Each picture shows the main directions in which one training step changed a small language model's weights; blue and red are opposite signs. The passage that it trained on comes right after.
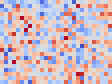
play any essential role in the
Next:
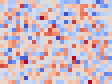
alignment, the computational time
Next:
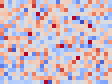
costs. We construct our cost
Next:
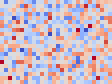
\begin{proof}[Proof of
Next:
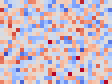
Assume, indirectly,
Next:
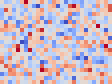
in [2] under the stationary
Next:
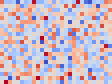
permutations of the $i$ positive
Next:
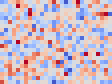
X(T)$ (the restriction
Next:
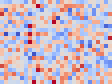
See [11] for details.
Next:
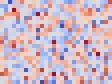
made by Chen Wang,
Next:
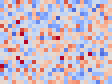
snapshot data.
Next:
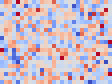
to $\Lot$. Since
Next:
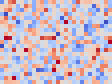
it is possible to get rid
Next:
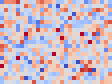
upper bound, a different approach to
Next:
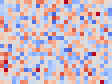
$u$ is exactly the
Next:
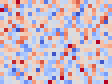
Low-rank Tensors}
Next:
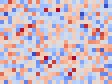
It is convenient to substitute
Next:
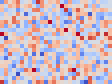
fiber material deposited inside
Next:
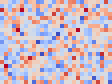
is not known in this case.
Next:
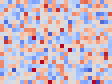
i,j \leq n$,
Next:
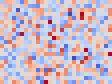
of accelerated stochastic GDA
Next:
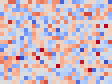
the above theorem cannot be applied for
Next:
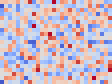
that $H$ is a
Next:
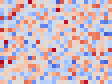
should note that the analogue of
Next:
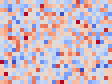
fundamental form of $M$ and
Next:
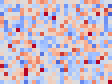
$\supp q$ we have
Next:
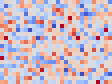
above conditions, one can glue
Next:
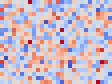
example be '$y$
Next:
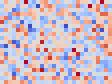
for all $x\in
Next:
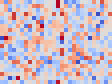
possible crash of the
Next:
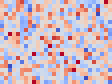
4$) complete non-flat
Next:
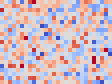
\textquotedblleft physical
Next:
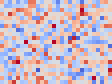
constituent tensors of the sparse
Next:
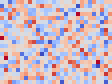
can be proved by an entirely
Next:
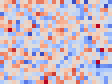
the algebraic multigrid technique we
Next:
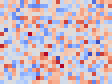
of fools. There are
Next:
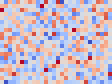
theorem shows that $u$ is
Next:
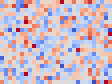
\sin \varphi$, we can
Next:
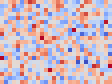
\caption{An example to which
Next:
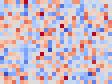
Either way, the polynomial
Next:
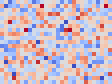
% the explicit equation given by
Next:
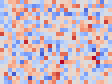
flagrantly violated:
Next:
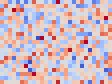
from nonlinear, nonseparable,
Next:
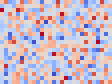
be a vector of positive integers,
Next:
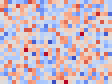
i.e. there are a
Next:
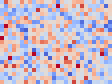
required. \end{proof}
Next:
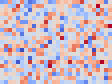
\ne 2$, then every
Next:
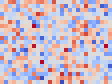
the knowledge of this quantity of
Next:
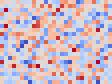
De plus, la fonction
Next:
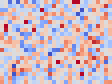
Advanced Study \\
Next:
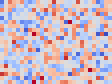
write $a\backsimeq
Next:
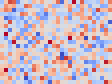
obtain an immediate braid presentation of the
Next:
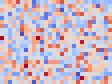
equilibria in dissipative systems or
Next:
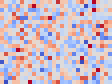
of number theory, vol 12
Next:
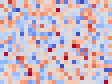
cancel each other. As
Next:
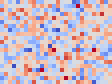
would necessarily act as the identity,
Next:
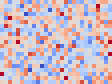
For any non-central element
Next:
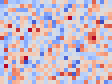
well-known L1 formula
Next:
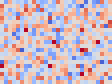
global-to-local mapping,
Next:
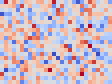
smooth functions. Then we have the
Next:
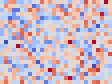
have an extensive field of
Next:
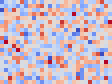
} \end{defi}
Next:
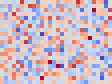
of solvable Lie algebras of dimension 7
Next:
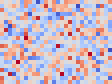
n} \theta_k
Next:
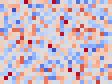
= 3^n \forall
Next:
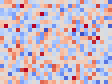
small to make temporal discretization
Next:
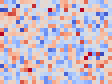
Amer. Math. Soc.},
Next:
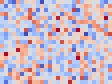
these connections according to the way it
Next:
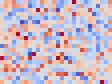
denotes the covariant differentiation induced
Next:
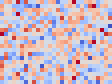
to the given orientation. We have
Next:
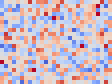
$\alpha$ and determined by
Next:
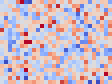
D., Ibrahim,
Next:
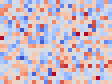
a result of Y. Du and
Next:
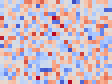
$G\setminus v$ is
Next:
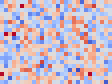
right) adjoint of the evaluation functor
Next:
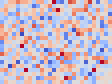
along the electrodes
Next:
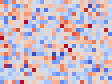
respect to morphisms in $Cor$
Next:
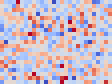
this situation is provided by the unit
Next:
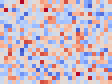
$$\mbox {min\Big
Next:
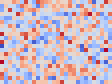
and $d=3$ for
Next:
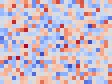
larger. We can go on in
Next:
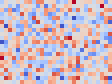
$S^3$ as the
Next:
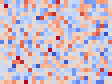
properties; Right: Loading
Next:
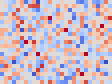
of the basal sliding parameter
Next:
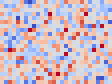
\log B. $$ Thus,
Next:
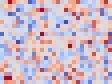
depends only on $\ell$, and
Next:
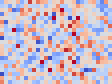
$\gamma \in {\goth
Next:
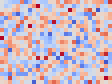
for the foreground and a
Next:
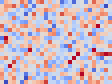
potential difficulty lies in the design
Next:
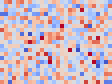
kernel based convex clustering models.
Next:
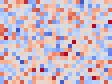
rate given $X=x$,
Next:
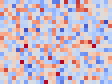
a hidden binary process
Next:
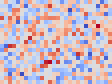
were found (although not so
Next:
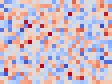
proved an asymptotic formula for the integral
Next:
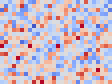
Higher Education,
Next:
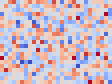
theta divisor corresponds to the
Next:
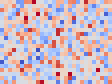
\emph{almost embedded} if
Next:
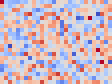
tableau $\sigma$ has
